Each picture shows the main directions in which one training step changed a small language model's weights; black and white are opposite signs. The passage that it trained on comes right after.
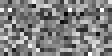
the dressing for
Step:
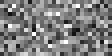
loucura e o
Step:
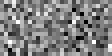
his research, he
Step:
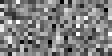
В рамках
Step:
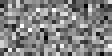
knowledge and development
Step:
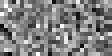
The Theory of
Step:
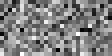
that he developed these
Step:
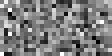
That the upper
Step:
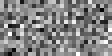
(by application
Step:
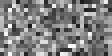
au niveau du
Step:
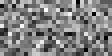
required for
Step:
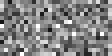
preserving the
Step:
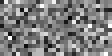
= adjusted
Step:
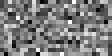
les économistes
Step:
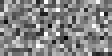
um homem
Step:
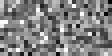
uy bekasi
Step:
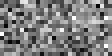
higher the performance
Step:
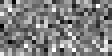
theory and research.
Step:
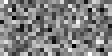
Brasil outro
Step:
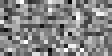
The Age of
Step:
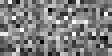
in inducing the
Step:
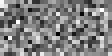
by having all
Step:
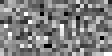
For DWT
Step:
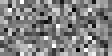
Tirolo "
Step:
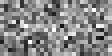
systems in which
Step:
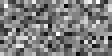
yang terkait
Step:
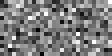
the basics for
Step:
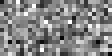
place on their time
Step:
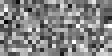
companies are
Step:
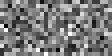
de difícil
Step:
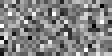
confirmed by
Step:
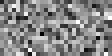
and investments,
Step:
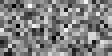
có thể
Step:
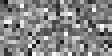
use of mixed
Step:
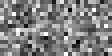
of all (The
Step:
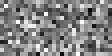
which do not fit
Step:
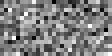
always on
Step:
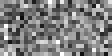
It can be seen
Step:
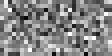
and air mass
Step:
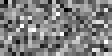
В много от
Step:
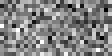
requirements and the
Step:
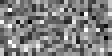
is a $N
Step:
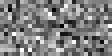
and addressing the
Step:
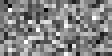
restrictions on
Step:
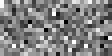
che adattando
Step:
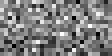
However, in
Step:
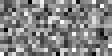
moment on the
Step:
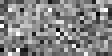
recordação de
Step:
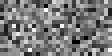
about the world
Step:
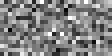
la investigación
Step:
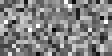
od kada
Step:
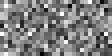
do PARNA
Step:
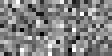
of national health
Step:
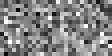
monitor cow's
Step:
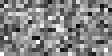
other types of
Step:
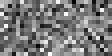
have a different model from
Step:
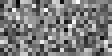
to the specific
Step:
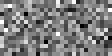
– villages
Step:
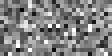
that Andrew
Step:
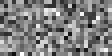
linear stability
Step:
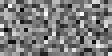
medio y, en
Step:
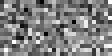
students attend
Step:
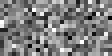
aims of the
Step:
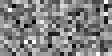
open access
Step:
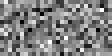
min had NRS
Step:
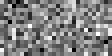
may change the material
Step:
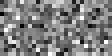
addition of Cr
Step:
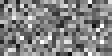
single team
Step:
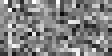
% for Random
